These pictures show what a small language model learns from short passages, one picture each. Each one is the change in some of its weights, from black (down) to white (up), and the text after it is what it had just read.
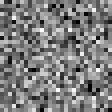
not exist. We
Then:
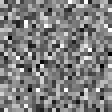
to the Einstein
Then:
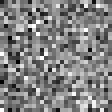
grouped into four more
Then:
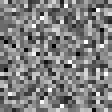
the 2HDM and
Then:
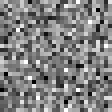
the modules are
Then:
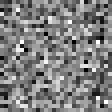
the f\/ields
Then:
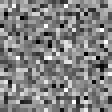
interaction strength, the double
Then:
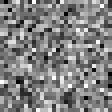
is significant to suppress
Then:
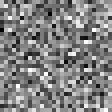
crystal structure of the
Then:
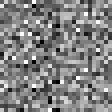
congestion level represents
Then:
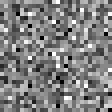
A configuration is specified
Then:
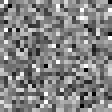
an indication of the
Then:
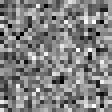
catch all the
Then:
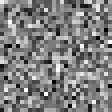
aperture contains additional
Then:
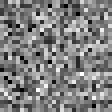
us whether such a result
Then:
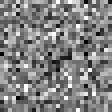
produces single-spin
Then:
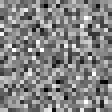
these efforts,
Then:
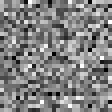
of plasmon resonances
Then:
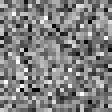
of the flow. We
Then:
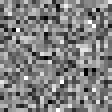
our data are consistently
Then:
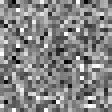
be performed within different real
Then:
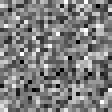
into each divided
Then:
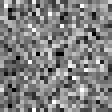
false counts
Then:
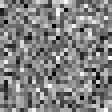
a constraint on the
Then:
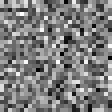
probes. Hence
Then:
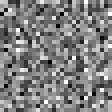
By the introduction of
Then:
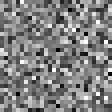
sensitive data into
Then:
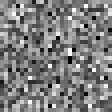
masses in QCD without
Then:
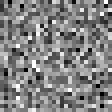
that occur in the
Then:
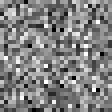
datasets, called
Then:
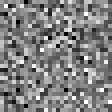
large receptive
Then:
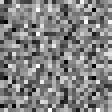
km, with accuracy
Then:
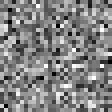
estimation using a finite element
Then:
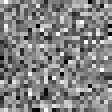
search traffic in
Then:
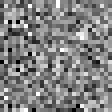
query count
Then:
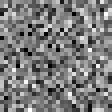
data. In both
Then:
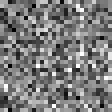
2}, we can
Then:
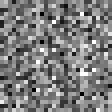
study, generally with
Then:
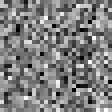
of the quantum action was
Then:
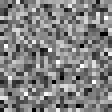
the parameter $\sigma$
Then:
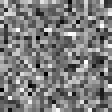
Here we find the most
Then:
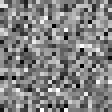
of a particular type with
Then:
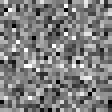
The calculation neglects
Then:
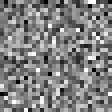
as attempted
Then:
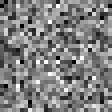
we see that the charge
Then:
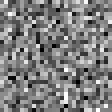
is exact. Finally
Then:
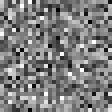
branching fraction of the
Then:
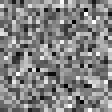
of polarimetry
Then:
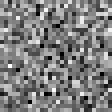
been investigated in
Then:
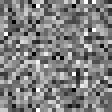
observe that, in
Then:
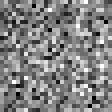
inside an optically
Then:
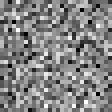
with only singing
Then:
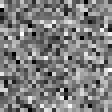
VLA observations of higher
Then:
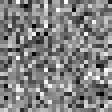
tuning both the amplitude
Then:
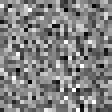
optimal average reward rate
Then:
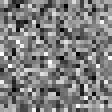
revival and
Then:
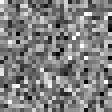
parallel to the radio
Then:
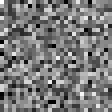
it equally applies
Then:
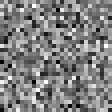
the energy representation, this
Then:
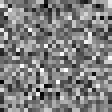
effect of disorder on
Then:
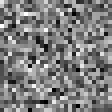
Now we turn
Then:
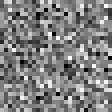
state 3 to state 2
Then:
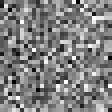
is no longer useful
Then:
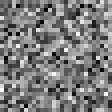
three LLMs.
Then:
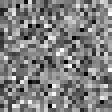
images in training and
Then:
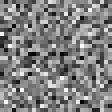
XES, and
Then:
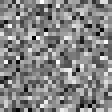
spin flip of the
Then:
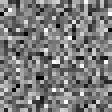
By making use of
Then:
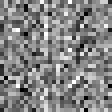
relaxing to a
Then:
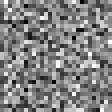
$Q$ and
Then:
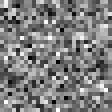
method, we have
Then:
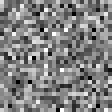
they provide a form of
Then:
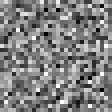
the equation of state
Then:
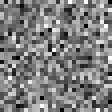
in this paper to study
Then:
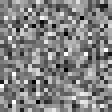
$\beta$. As shown
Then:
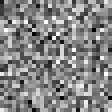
the squark mass,
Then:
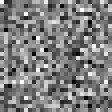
some extent.
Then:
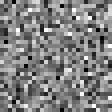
which is the global
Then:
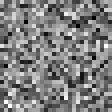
the IOP.
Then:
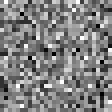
$T$ is the
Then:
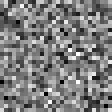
we introduce two
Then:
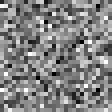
dipole have not been
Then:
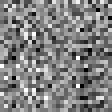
also be included in
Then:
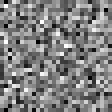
of energy saving and
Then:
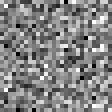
large negative value of
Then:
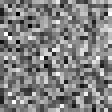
root terms and a
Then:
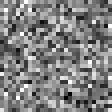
we compute $\langle
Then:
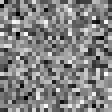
the fast radio
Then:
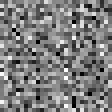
\beq (\Delta
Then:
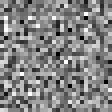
further evidenced by
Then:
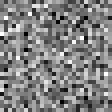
the EoF.
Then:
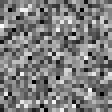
it is positive on
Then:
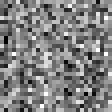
the influence of the
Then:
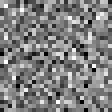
large flux of particles on
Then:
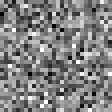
nodes of the network,
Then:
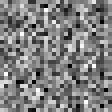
hand, we obtain
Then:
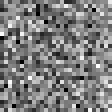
individual Allan deviations
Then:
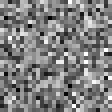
Times are shown
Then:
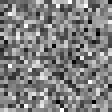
for technical
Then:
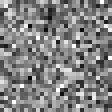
algorithm increases, as the
